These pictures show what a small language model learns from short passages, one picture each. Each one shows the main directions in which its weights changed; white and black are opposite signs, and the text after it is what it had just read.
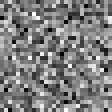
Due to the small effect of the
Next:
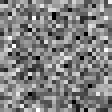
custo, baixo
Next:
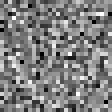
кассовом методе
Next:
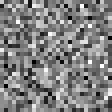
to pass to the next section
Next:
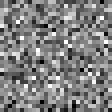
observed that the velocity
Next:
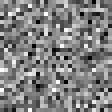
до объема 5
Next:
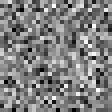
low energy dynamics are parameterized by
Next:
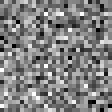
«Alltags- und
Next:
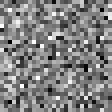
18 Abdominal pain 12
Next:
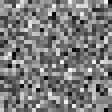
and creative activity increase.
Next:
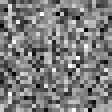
step. The tetrahedron
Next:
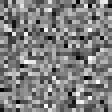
group in dimension $d$ by its
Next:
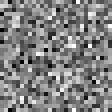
indifférente, la
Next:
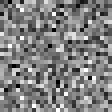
iborat. Bizning
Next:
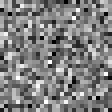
with respect to the same U(2)
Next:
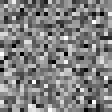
слов, переносное
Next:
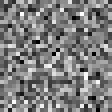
em minha residência e na
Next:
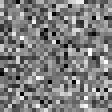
status and sleeping
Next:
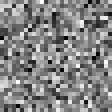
density. Outgoing modes
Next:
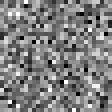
non-linguistic mental
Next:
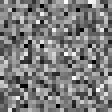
(\text{besar beda})
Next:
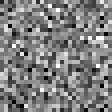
computational studies a lower limit of the
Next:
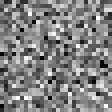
application of educational standards
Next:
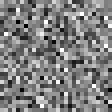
Mavlaviy Namongoniy
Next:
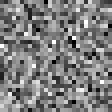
radiation patterns. Table 3.
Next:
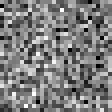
(DSc), professor
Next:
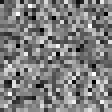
figure 2 Figure 2 shows in
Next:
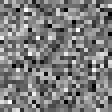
common factors and rearrangement
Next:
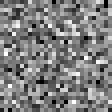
the first Brillouin zone
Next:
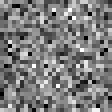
normais de estudo e
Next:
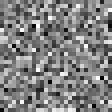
side attractive polaron
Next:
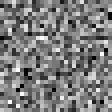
from 45 to 60 pc, and
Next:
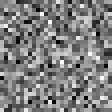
free electron laser technique
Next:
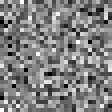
portant constatation des valeurs
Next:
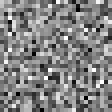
is still not competitive with
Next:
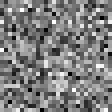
recently received a great
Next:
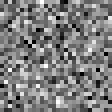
-- Penna model without
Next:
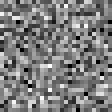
through rectangular barriers with
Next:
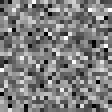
3 of *TEU* as one of
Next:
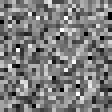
cualquier tiempo que
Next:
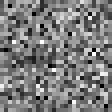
the apparent mismatch of
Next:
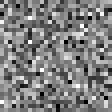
pass, which is favorable for
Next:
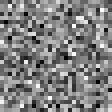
they play a significant role for
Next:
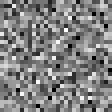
the output voltage and
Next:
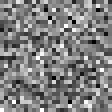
of the therapy, major
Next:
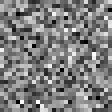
films}. A heavily
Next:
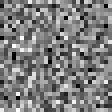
J. Degrouard, A.
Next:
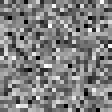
linear progression, they are
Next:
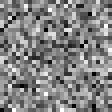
observable $A$. Due to this,
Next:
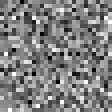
несколько панно с
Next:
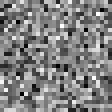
la serie de tiempo se
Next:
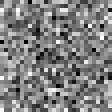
self-knowledge, social
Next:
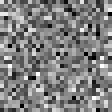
states, while $\bar{u} =
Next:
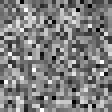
GC channels produce different and
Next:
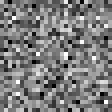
the new connection. When the
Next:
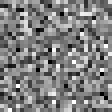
during the entire nightly
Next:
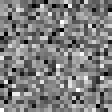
the UAV together with the
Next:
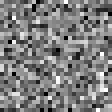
the apical portion. HW:
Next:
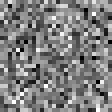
effectiveness of some types
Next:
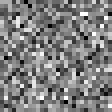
8. Appendix: 1.
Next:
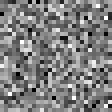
cross section area; I is the
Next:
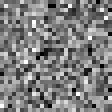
of Globalization and Its
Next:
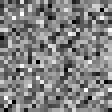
7 presents the test conducted in
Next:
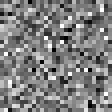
2023), com uma amostra não
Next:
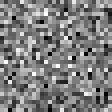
на зрителей были
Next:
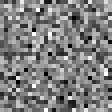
close to the dada spirit –
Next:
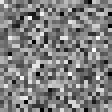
aquests dissenys
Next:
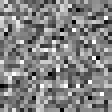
No conflict of interest to
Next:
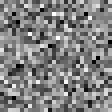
change. International Scientific
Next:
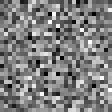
K. W; SUTTON,
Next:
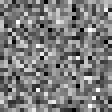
the $i$th emitted
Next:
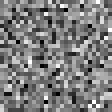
Enhancing Radiologist
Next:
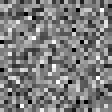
Anforderungen für
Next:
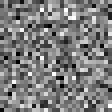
benefits. Various
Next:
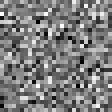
курения, но ее
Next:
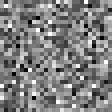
scores, and we evaluate its
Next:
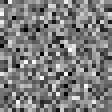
that discusses an updated
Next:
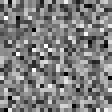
close to unity the cure
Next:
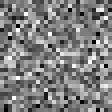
offering them employment
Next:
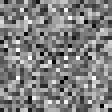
ask is whether or not this
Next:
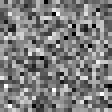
as a supporter to enable such
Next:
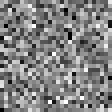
orqaligina erishish
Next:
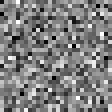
of relativistic electrons via
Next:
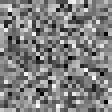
the ban was removed.
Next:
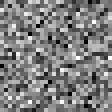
a classic suspense
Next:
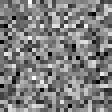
de todas as interações entre
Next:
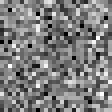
plant secondary metabolism,
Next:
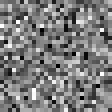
helaas onnauwkeurig
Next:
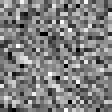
their opinions regarding the impact
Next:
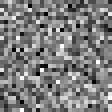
з аналізованих
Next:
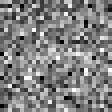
the exchange algorithm.
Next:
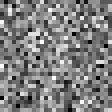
AZI index. II.
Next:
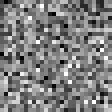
u ilgari yaratilgan
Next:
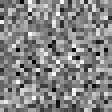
Marriage, and Family
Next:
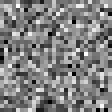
atigi 38 foizga
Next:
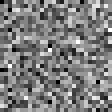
of Theorem 2 Let x be
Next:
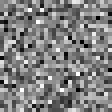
у групі лише з
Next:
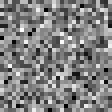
Phaseolus 317 Salix
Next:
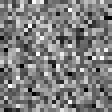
back to this point in a future
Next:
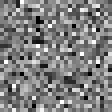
another phenomenon
